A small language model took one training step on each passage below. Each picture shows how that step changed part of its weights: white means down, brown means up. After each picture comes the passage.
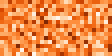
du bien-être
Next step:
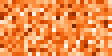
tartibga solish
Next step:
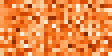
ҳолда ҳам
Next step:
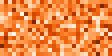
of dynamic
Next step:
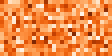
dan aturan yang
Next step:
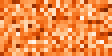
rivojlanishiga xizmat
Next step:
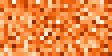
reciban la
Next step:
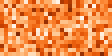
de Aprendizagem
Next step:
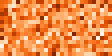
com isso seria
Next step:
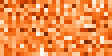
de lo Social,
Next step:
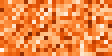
nashr etish va
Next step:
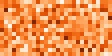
medio ambiente
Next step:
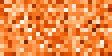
стратегії на
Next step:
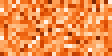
Starters -
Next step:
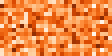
hal qilishning original
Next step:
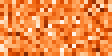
Experimental e
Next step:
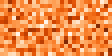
possible to
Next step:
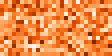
huquqiy qoida
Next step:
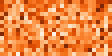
в мировой
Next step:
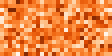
призвести до
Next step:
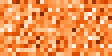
às eleições
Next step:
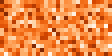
связана с
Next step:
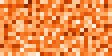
en aspectos organizativos
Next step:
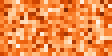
в стандартном
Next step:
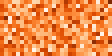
hám kesh
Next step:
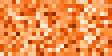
no es una tarea
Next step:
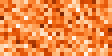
с социальным
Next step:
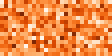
Special HOF
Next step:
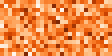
we start at the
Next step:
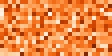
bo'lsa maqsad
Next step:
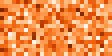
Algunas presentaciones
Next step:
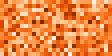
this fictional
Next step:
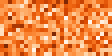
a special approach
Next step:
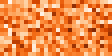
dos anos.
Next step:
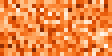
e instrumentos
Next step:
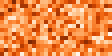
darajasini aniqlash,
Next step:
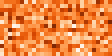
participer activement
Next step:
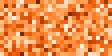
M. – iqtisodiyot fanlari
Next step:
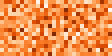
de leçons
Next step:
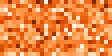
Migration and
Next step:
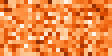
dla $2
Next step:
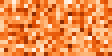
sem AVC.
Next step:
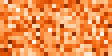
de contemplar diferentes
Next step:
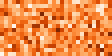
yopiq stol
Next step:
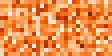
La hembra que
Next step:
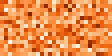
a variação da
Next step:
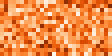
como el papel de
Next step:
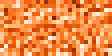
yirik tadqiqot
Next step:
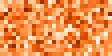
tuzish. Bu
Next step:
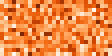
yalpi nazariy
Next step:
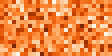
готова до
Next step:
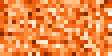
дуги на
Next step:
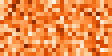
artigo foi
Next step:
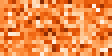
technological quality
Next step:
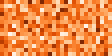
pourcentage de
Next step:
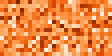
actor logics
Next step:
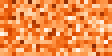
que parece
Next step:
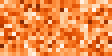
of two
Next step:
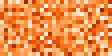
aulas, a
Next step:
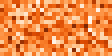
sua implementação)
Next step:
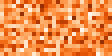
reclamaciones contra La
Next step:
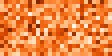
samice potkanov
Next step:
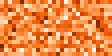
professores possam
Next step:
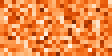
gazning 60
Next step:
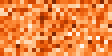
Beginn des
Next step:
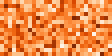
ser percibidos
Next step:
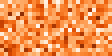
Os grupos que
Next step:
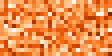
estaba planteado
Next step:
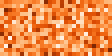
va ko'k
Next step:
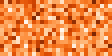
sohaning asosiy
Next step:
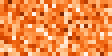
эса анча
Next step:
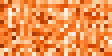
dar a conhecer aos
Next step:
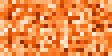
igual que la
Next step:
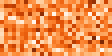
Em contextos
